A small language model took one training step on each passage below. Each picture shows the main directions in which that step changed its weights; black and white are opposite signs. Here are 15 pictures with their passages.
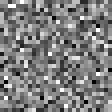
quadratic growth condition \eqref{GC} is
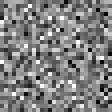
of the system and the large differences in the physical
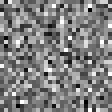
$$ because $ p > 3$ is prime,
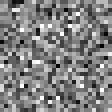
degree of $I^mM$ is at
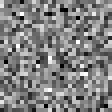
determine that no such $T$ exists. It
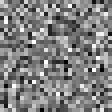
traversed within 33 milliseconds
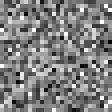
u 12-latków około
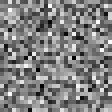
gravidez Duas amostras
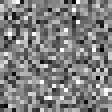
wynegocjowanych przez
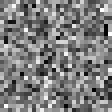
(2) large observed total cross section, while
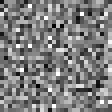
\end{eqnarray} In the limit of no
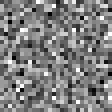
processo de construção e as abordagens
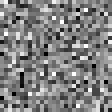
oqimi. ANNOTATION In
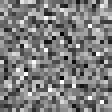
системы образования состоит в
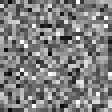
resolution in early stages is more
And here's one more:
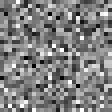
An $r$-{graph} is an
